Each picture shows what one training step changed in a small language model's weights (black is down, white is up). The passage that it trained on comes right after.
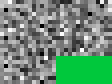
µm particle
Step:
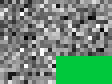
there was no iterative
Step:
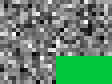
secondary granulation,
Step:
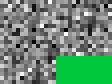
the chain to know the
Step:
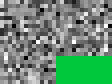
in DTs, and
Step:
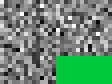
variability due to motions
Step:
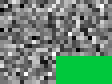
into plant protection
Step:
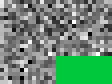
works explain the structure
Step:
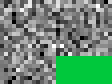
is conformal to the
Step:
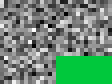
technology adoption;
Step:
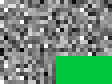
(QD) gives
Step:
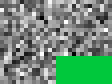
if the relaxation time
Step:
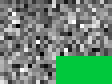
mechanically break
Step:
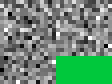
be solved similarly as
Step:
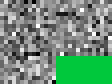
system helps and
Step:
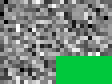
sufficiently that
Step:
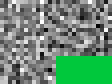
these qubits can be
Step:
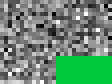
the standard preparation.
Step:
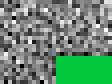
Fig. 3 Edge
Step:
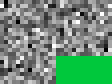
especially for the
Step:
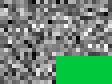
of protogalaxies
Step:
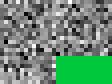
of tweets,
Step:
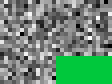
Faculty of
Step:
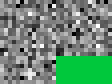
the core radio
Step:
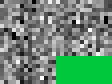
rate implies that
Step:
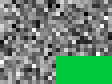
us more detailed information as
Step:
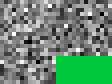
river processes in
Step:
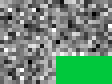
velocity and surface temperature
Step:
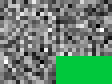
parameter for step E to
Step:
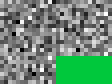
calibration curve and
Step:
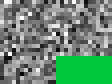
where the correlation between the
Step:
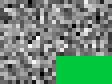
The effectiveness
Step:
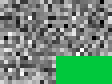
parameters to experimental data,
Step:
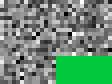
in the second period,
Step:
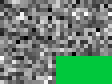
the WMPC is
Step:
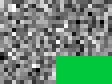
result generated by our method
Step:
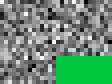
where it may prove
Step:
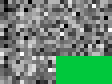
adhesion to a new
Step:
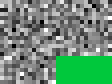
extracted from the
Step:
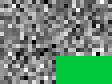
we will consider the model of
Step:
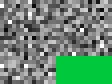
even if it was possible to
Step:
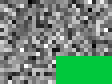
July there was
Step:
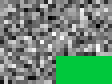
personalized treatment
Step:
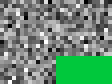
F- Values are
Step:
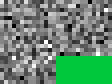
inclusive pion
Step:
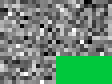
K. Howe,
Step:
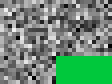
each finger mechanism
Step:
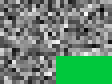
a model (ie. the
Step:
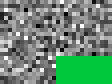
Figure S3(a),
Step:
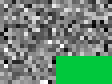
list of technical
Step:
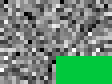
additional source of
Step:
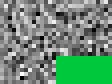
navigate the
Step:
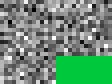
are one of the main
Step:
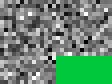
the intervention. The
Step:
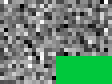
longitudes of the
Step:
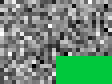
has been aimed at
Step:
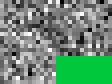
boundary can also be
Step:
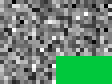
the resistance heating
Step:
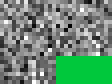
of freedom may also
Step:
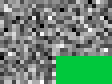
NR Management |
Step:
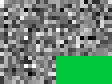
needs [12]. This
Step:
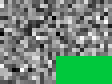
educational association. In
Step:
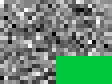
is part of patient
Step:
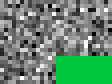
the study of spinning
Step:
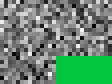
can be considered to be
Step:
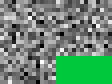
host clades:
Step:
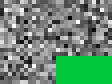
minutes \\ \ &
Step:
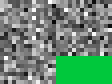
upper limits on
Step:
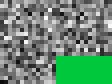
{\sl\ For all
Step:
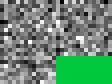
and establishes
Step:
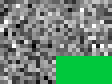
boarding school
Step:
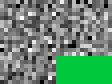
the virtual
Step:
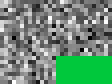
form. It should also be
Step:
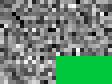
basis (spin up
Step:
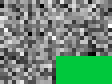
stock exchange and
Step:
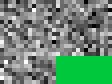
15 most-cited
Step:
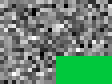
Leveraging scale
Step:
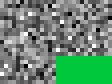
the fully connected
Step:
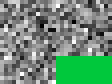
decreases from the
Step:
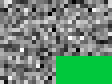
film. The tip
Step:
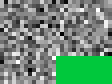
technology of the electron
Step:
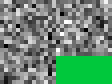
these passwords
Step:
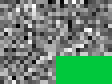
and measured the area
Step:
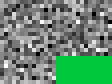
larger and smaller
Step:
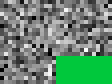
layer slide over
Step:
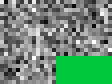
bright circular and
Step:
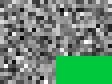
glasses, which
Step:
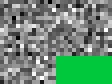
angle α from
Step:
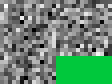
successful in
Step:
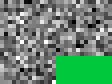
microstructure and the
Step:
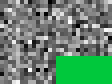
Type II
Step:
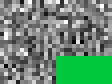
for three-form dark
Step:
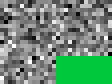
The mass concentration
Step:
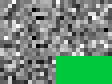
Musical generation is
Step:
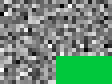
we first focus on the
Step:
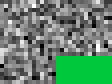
low power analog signals
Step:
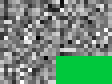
for the UUD state
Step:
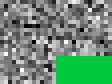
similar hybrids,
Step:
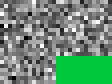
where $\vec{d}$
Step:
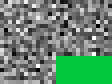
and metabolic
